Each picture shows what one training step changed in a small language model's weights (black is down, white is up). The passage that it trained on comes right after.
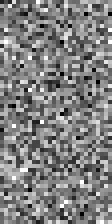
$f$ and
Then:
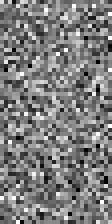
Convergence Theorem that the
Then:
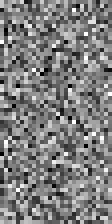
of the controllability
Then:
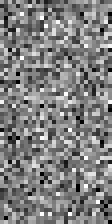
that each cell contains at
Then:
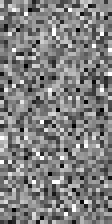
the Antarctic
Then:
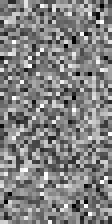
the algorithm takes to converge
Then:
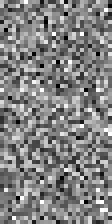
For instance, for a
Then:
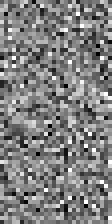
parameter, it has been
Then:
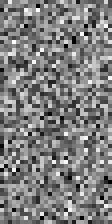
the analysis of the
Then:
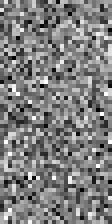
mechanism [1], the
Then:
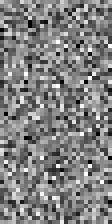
to microbursts.
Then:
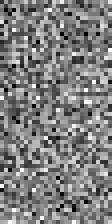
denotes the underdose
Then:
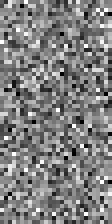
the denoiser to
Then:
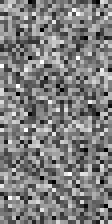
verification, evaluation and
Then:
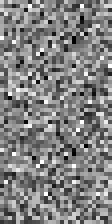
developing the representation theory
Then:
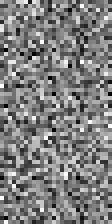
making this methodology not
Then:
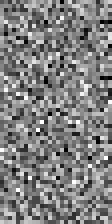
are surely valid
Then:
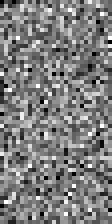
the router decreases
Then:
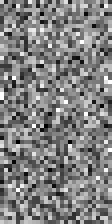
of the Sense API
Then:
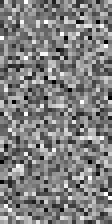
($vri$) for
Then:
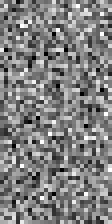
phial is
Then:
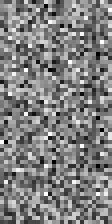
developing software, which
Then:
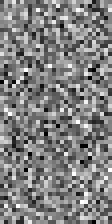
d\theta. $$
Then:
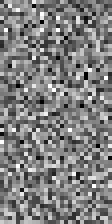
China under grant number
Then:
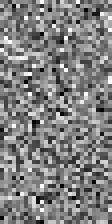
$H$ into
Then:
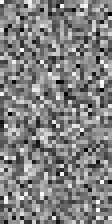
based on current knowledge to
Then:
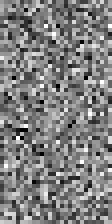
2) \otimes
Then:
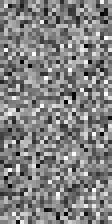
reader the easy check that
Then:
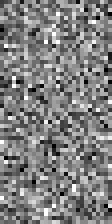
neutral-pion final
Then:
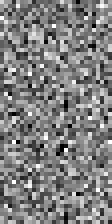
a $1\times
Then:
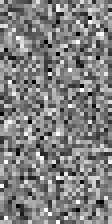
way: Starting
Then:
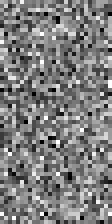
2 with center at the
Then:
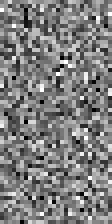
Chile }\\
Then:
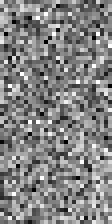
parameter (red)
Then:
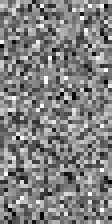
is the canonical injection from
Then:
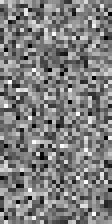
from MCyT
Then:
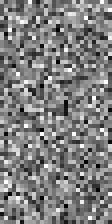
scoring; coordinates
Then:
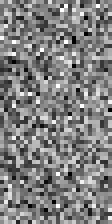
we find the functions
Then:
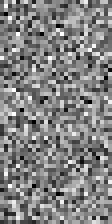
stacks of
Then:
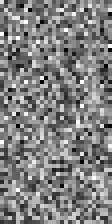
energy to the limiting
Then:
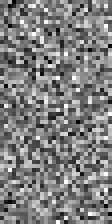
Before collecting the
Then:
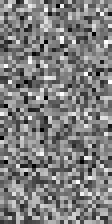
it is more relevant to
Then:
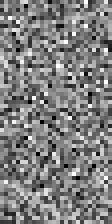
subset of these operators,
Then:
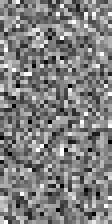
of $n$ laser
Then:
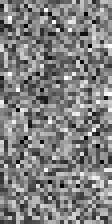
transient characteristics. One of
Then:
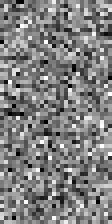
of mixed FEM is
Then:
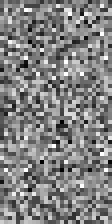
and with a range of
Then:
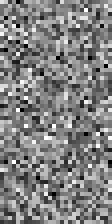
there is only one object
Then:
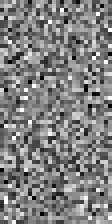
(instead of
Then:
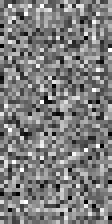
has at least a stationary
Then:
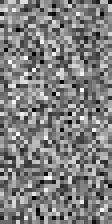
method, and small
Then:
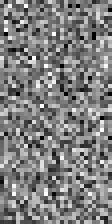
represented via linear inequalities,
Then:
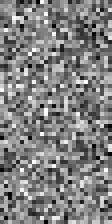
constant or discontinuous across
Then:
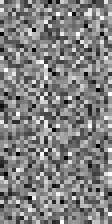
Royal Society
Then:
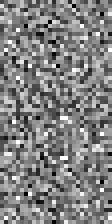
are methods, consistent with
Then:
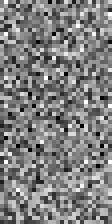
becomes significantly heterogeneous upon
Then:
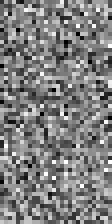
with described ratio for the
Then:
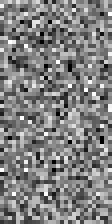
two methods and has the
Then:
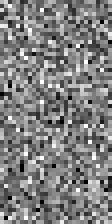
\tOss to
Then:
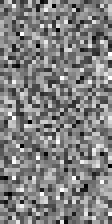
We first assume that
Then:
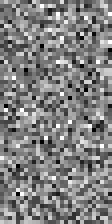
is not included as part
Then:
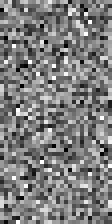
variations with similar rise and
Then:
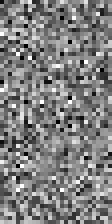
that there are no any
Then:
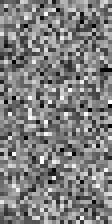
smaller than the relevant photon
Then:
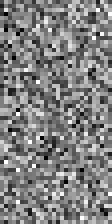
such statistics could allow effective
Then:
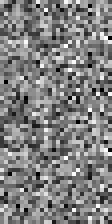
finite partially ordered set
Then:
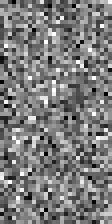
zero-distributed if
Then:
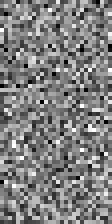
mathematics department
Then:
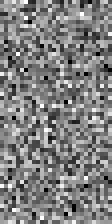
interest and the parameters
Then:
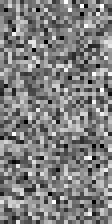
treated with oxygen
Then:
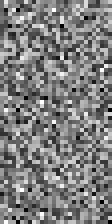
such that for any
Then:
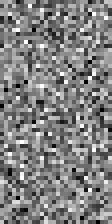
taken in Figure 1.
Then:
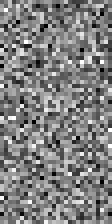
Waseda University,
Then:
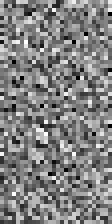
applying our new proposed
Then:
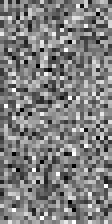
most of the parameter
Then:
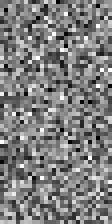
$\Lambda$ which
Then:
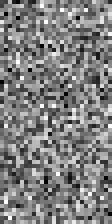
approach involves adjusting the
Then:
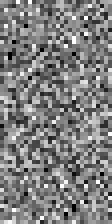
the simulations of the previous
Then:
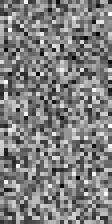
matter search problem of Example
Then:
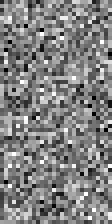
pair of vertices remains.
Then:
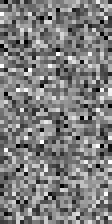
be an open subset with
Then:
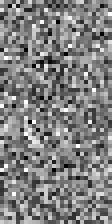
two broad categories:
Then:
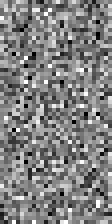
regression) and Ref.
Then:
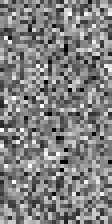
a range of electronic
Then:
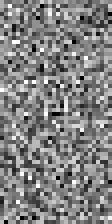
or because the objects are
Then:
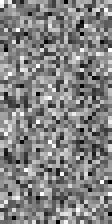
sample. From left to
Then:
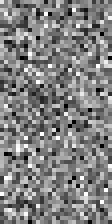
some entangled pure
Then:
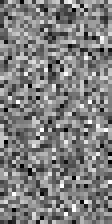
the boundary As a tool
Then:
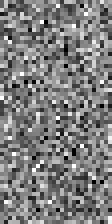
a the HLL flux
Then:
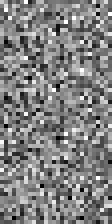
20 and learning rate of
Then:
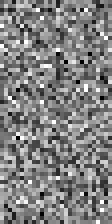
is an open problem,
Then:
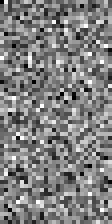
is the sign of the
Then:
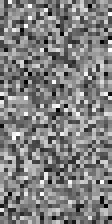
by universal corrections to
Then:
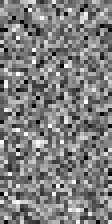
Informatica \\
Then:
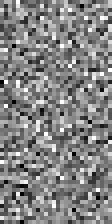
$$ \align &\hskip
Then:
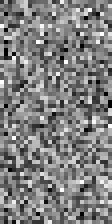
relations} We will show
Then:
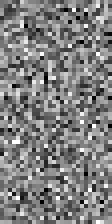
table for Phase 1
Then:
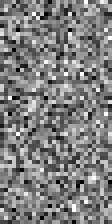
of the total energy with
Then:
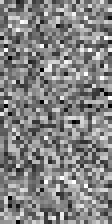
reasoning applies for the
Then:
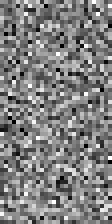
with a probability converging
